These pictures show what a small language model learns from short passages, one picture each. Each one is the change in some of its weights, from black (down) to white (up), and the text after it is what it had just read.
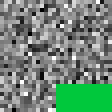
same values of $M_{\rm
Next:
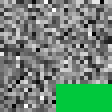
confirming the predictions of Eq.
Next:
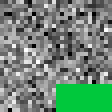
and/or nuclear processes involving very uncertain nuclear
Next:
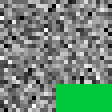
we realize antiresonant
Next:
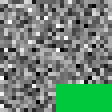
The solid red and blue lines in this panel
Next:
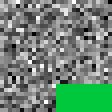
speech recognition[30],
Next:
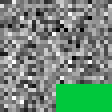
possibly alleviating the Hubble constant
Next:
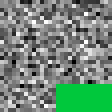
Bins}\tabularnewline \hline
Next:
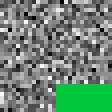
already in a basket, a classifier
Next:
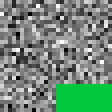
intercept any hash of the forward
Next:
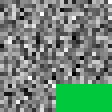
the temporal dynamics of the laser source. To
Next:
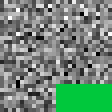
50\%. However, at noise densities of
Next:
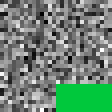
Type I string theory, there can also
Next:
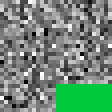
\subsection{Top FCNC
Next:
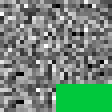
- Si, Ge, GaAs
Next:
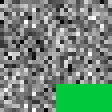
the presented structures are strictly speaking not
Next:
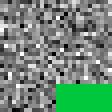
Fan, Y., James,
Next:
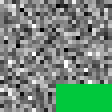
a gap structure in the distribution of the local
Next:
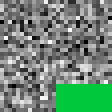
\begin{figure}[ht] \centering
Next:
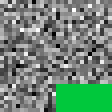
in the literature, including the state proposed by
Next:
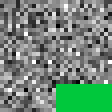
the magnetic fields were only set with a resolution
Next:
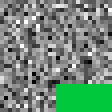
0$. We checked explicitly that the most
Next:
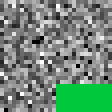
Ethereum blockchain (using single
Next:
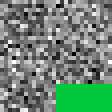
of thickness $z$ would be subject to
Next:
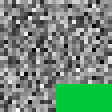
matrices can be thought of as a set
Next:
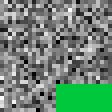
QCD for high precision measurements, where the temporal
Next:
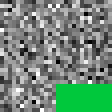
(black). The best fit for the base
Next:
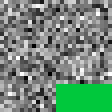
If the permittivity $\varepsilon _{2}$
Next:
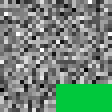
field is equal to half of the anisotropy
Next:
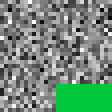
the efficacy, reliability, and
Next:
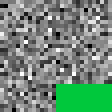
population-based classifier will produce the correct
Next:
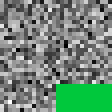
from the decays $\Lambda\rightarrow{} p
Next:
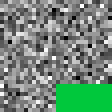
fixed point, and setting the forcing
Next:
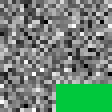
prior work suggesting that routing decisions matter most
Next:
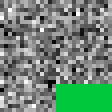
power law cutoff has ramifications for convergence
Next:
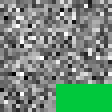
stands for the scalar product in
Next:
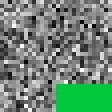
that reproduce $\Apv$ yield the
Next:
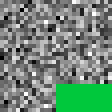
a horizontal fluid layer: Effect of
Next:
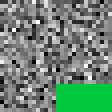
of comparison elements. For such values we used
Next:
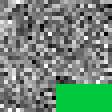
photonic bandgaps[5,6]
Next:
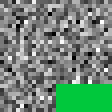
of the resulting massless Goldstone
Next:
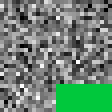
end-path behavior. This enables the metric
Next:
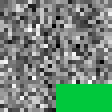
grains are dark because they are
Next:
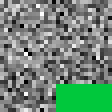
the degeneracy $g$ that
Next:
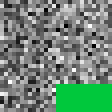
this figure, the solid black line shows the
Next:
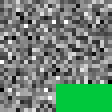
collision at the train crossing. Furthermore, we
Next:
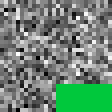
in this space by solving the Laplace equation
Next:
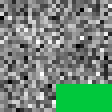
method was demonstrated using N-body simulated
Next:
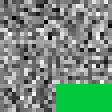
physics, we do not need to account for
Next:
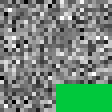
the galaxy nuclei and the bright cluster of H
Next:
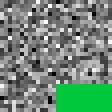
dt, \end{equation} \\ where
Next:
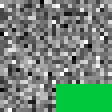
where $\Gamma_{n \leftarrow
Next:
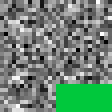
and thus occurs almost as frequently as
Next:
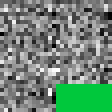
\Delta x_0 - y\Delta
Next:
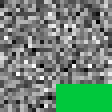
the senior values are connected with the
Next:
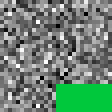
within the Bose-Einstein condensate.
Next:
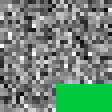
a model for a barrier crossing process. The
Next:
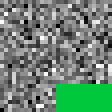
allowing later refinement recognized that technology would
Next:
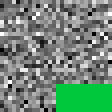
$\tau=180$ fs and amplitude
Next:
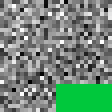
to impose a minimal cut on the quark
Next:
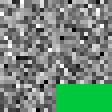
predict fairly large lepton universality
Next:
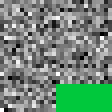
input states the threshold evaluates to
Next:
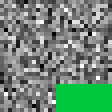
radius $R$ at a distance
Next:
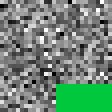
The energy supply is assumed to be
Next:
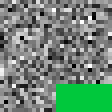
now, in all our results,
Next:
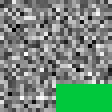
$\xi$~is an arbitrary complex unit
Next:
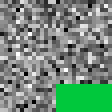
(‘S’ represents Session).
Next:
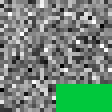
cancelled when we combine the contributions from
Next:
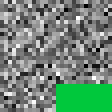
against a lighter fluid the
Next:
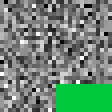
$D_r$, revealing an optimal
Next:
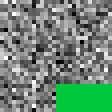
in \cref{fig2}(c)
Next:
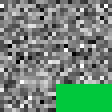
Interferometer (MERLIN)
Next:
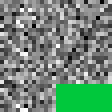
loss-of-function strategy to
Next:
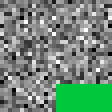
We would like to ``unfold'' this
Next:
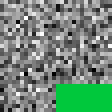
A schematic of a single tube in
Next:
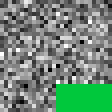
this paper, we present, to the best
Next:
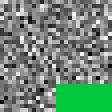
the case for r-modes in hot
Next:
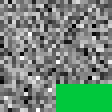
creating a magnetic flux of strength
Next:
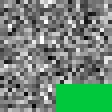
thus provides an arena where one may explore
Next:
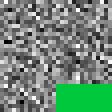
assumed to be chiral critically strong at the
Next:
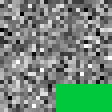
no bias should also be possible for an application
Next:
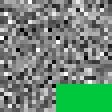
access spectrum when the licensed
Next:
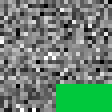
the median CND from B13.
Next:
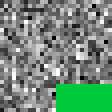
asymmetry, or help measure progress of new
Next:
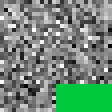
the differential equation describing evolution of the dark energy
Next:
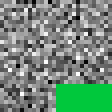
QCD contributions have been analysed in
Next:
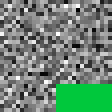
triggering point in relation to the
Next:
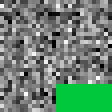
\langle \sigma _1\sigma
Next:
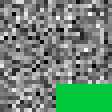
any information related to the session key and
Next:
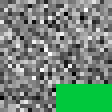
boundary is sourced by the bulk scalar fields
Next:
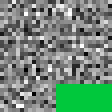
a rather massive globular cluster for which we
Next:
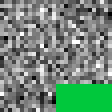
\Sigma^{ij} = \rho
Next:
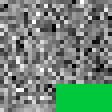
This tool can be used to expand around various
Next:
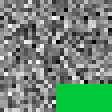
that $pV^\gamma$ is
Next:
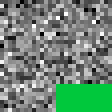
variations lead to lower overall performance for attention scores
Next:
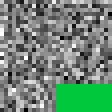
the space of functions $f(r)$
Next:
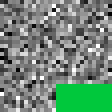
will be possible with the Green Bank
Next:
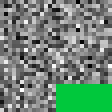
sample, the imaging data, and the resulting
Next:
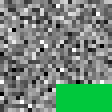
the ultrafast electron-optical phonon
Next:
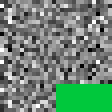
will eventually be clear that this was the recommendation
